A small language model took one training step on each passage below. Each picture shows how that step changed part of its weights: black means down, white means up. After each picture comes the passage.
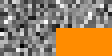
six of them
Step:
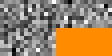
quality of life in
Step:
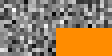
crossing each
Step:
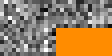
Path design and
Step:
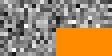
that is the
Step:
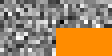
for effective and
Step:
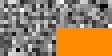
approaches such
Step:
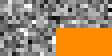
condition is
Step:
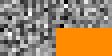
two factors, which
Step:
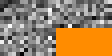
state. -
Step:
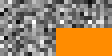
thus avoid
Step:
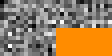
a consistent
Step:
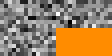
image processing
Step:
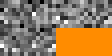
Navis A
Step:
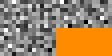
group 1 relative
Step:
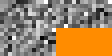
into three learning
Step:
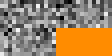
the material. On
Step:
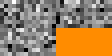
(Figure 1).
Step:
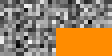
with reference to
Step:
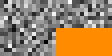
paid to the
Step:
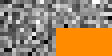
inputs to
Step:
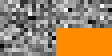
insight is
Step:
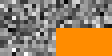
students and the
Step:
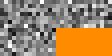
observed that the
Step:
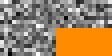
strategy as
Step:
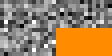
much time is
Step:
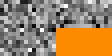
The search for
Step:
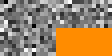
assessed against
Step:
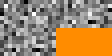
This will also
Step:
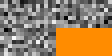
the subsequent
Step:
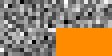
significant role in environmental
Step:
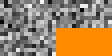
with hearing
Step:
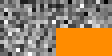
a method that has
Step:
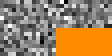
or past
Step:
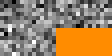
sector. The
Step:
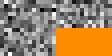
threshold because
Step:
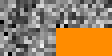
of €
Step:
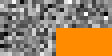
materials. Due
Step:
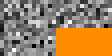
and habit
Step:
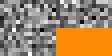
is seen that
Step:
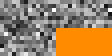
growth of the
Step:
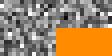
both cases,
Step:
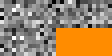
From the
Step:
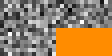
and hence
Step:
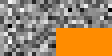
function is first
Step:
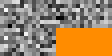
transformation. In
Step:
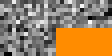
was attributed
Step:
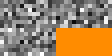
to verify
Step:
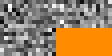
it becomes
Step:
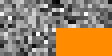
event of
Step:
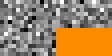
relative working
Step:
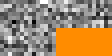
targeted as
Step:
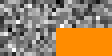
is the tip
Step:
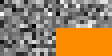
green tea
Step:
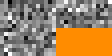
practice it the
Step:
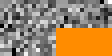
of new knowledge in
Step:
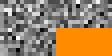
compared to high
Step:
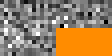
a negative
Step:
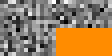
impact on Indian
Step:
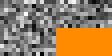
web search
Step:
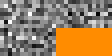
higher compression
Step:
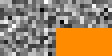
developed immunity
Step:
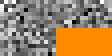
incivility within
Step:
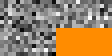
unit of
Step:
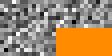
species followed by
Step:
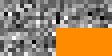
in any form of
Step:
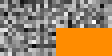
the product in
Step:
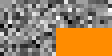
of electronic
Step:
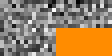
the study program of
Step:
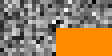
and Fig.
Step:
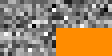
number of its
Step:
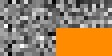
the constraints
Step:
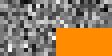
its growing
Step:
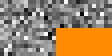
charts of various
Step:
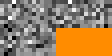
substances to
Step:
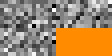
number of trainable
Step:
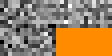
Exposure and
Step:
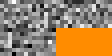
group at the
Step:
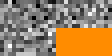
are preparing
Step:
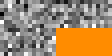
iteration only of
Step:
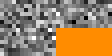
on tree growth
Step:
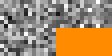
considering that
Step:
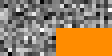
not overcome
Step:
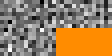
not working any
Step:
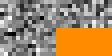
by automated
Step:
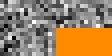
connection, and
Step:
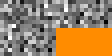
been suggested
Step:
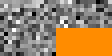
(of relative
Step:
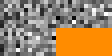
and has been less
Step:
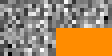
were used for
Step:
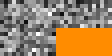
the volume
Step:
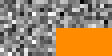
acceptable by
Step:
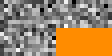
is E and even
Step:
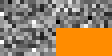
correspond to
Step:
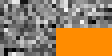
Researchers must
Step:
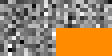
reported in some
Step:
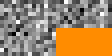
was reported by the
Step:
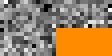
number of i such
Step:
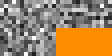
realized that
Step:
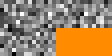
then the Dean
